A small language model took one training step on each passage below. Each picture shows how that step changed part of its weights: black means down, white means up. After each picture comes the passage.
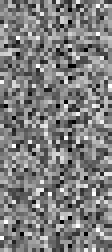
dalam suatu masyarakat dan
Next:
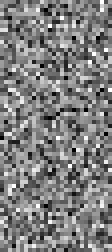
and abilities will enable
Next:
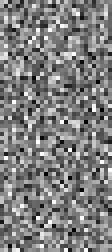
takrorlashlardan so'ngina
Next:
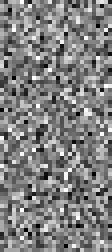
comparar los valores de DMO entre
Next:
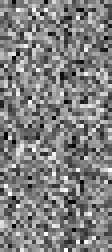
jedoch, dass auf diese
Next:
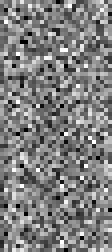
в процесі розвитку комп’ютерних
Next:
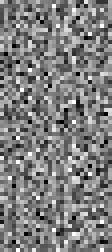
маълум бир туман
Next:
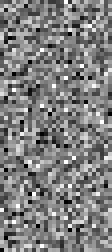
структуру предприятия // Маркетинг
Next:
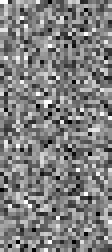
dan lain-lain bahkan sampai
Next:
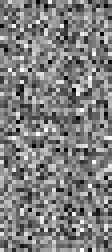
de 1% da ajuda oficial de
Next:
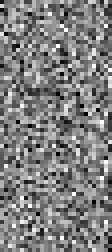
funções no estabelecimento, como a de
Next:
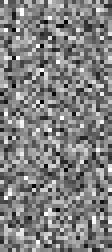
sanglantes lances Lui servent
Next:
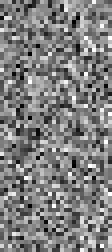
oladigan darajada tayyorlash
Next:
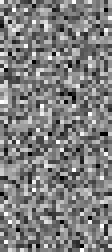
madaniyatga chin ma‘noda
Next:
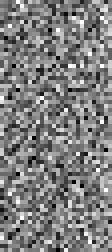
merata. - Penambahan
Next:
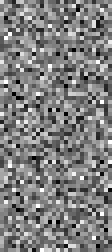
sangat kuat. Menurut
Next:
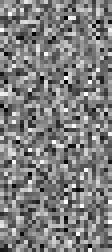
аспектами в деле
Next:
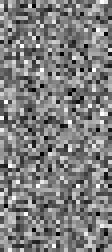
térkép csodái
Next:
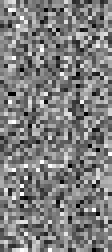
інноваційної діяльності та сталого розвитку
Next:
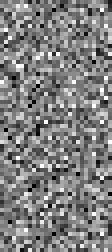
R. V. . Effectiveness
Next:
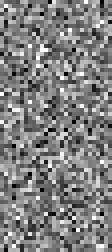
ауто трансплантата и его
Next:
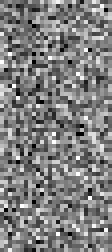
ameaça para que não haja o
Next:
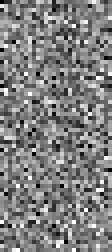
oylarida qishloq,
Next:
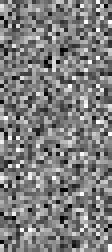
(تعتمد قوة
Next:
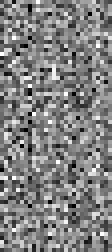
конференции Рагульская
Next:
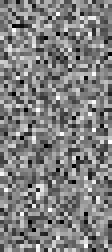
manicomial. Os resultados
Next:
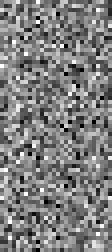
tinham mais onde morar.
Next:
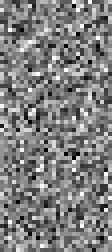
termos desta Constituição”.
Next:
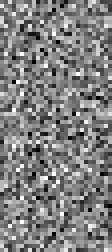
la socialité » (p. 216)
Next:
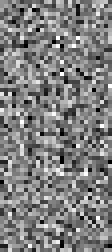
crecimiento para la economía digital
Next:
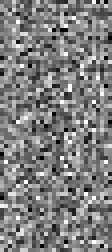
громадських лідерів. П.
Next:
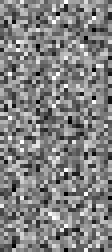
humanos y también acciones
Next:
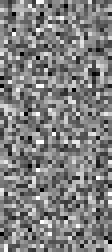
Por otro lado, tenemos diferentes
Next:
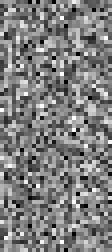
o’zini o’zi bilishi va
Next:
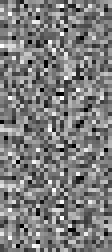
тизими ёрдамида 1
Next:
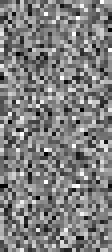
jurídico por exemplo). Neste
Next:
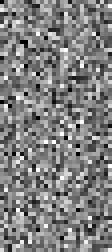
Напишіть, де тепер
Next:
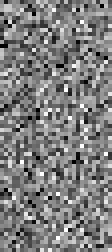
створення жирових сумішей
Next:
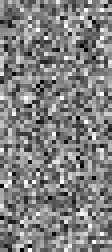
de todos los miembros. 6 8
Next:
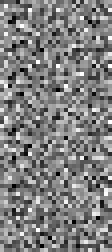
реформування економіки не
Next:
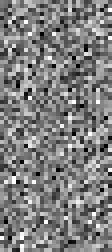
если в течение длительного
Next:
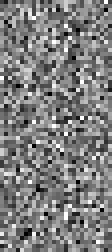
сбалансированность этапов
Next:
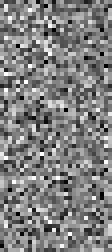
trabalho infantil, também atraindo a
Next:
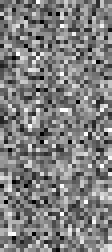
so'z boradi. Reaktoplast
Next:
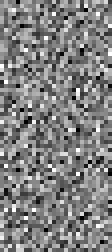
эта угроза намного выше
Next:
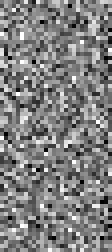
KCl (60%) et les
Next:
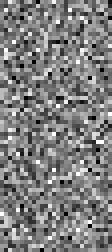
em permanente interação com o ambiente que
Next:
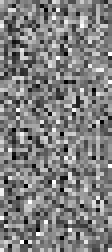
(шахсни таниб олиш
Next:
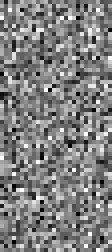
göre daha yüksek,
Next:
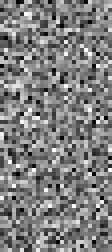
for the last 10 years (after
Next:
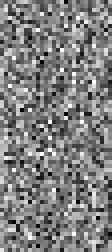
de janeiro de 2010. p.
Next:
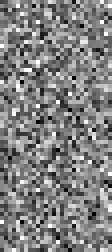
de la enseñanza del conocimiento
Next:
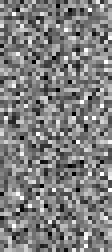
la Edad Media ha sido tomada como
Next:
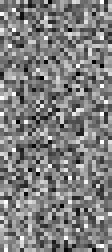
vujudga keltirish, faoliyatning
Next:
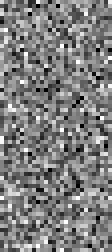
amalga oshiriladi. Birinchi model
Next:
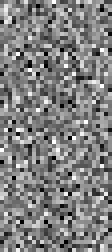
владеют компьютером и
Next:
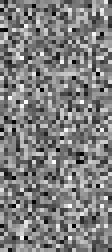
a), se observará un nivel medio de
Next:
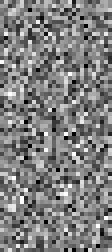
продовольчої безпеки не може
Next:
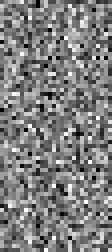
всього лиш молодик з
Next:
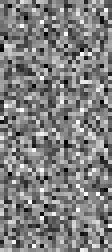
ilmiy ishlari va natijalarini
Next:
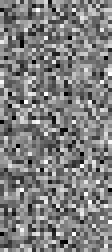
dilakukan dengan tujuan untuk
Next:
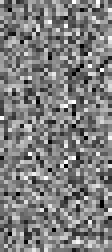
размерах сечения судят по
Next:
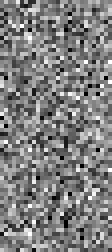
dasar laut dan tanah maupu
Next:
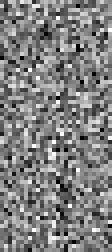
manifestación en la práctica
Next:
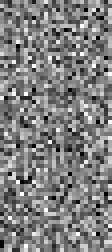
barcha partiyalar, uyushma va
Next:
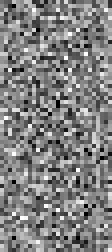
и пожилому отцу юный
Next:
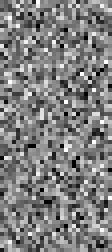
manba bo‘la oladigan namunalar
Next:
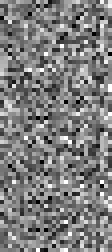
qilib belgilanadi.
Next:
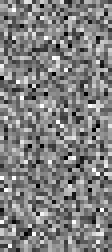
- удельная энергия
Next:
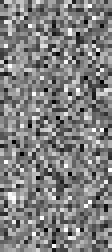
as well as the fact that preschool
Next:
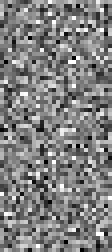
toma de datos se diseñó un
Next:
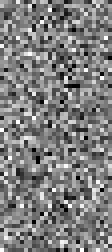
Cairo Declaration on Human
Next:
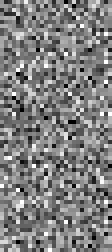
masalalar to‘g‘risida
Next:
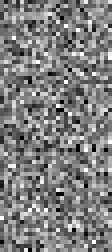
pressão arterial, alertando
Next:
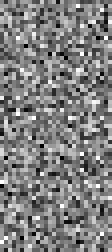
du niveau des prestations ainsi
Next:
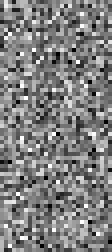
do estado nutricional de pacientes
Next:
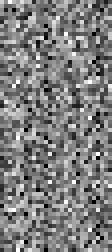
jarayonining samaradorligini oshirish mumkin.
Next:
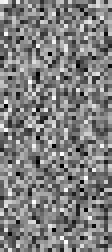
het onderwerp van
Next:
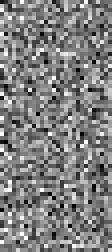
maior qualidade na educação clínica
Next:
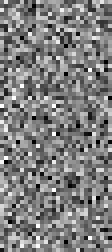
pesquisas não vêm mostrando
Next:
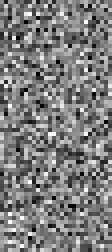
a insistência dos juízes na
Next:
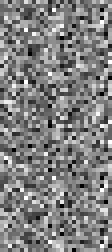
yaqin joylashtirmaslik;
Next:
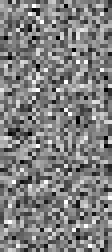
posterior reciclagem dos
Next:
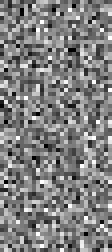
tenglama ildizlaridan
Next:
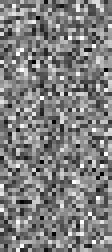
qilingan. Quyida misol
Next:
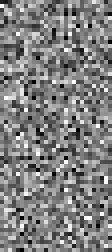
своїх поздовжніх осей, які
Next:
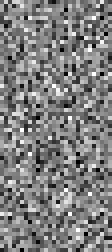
самих, что вы нашли в
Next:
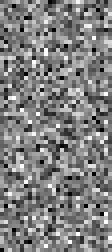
sektorining barqarorligi va rivojlanishi uchun
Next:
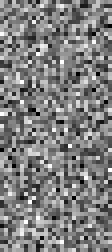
etiologie chimică,
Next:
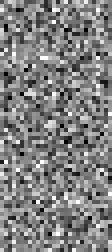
adotar novas metodologias que
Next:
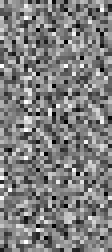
Ш., Турниёзов Ж.
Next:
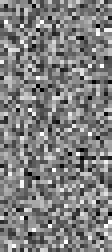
3 - Regular | 4 - Bom
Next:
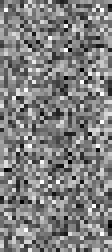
Sh.O., Soatov B.B.
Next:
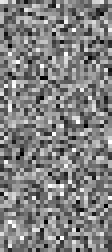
dos protótipos de tela,
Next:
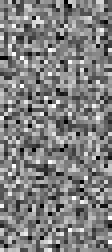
hoje em dia, a investigação
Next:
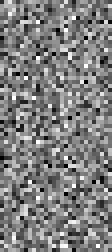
Проблеми та завдання сучасного
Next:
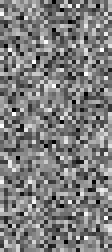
bugungi kunda ham qadimgi
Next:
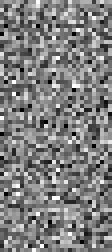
del pasado siglo rompió con
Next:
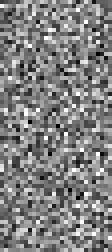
Распределением воды к
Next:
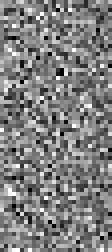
bolǵan romanları bar.
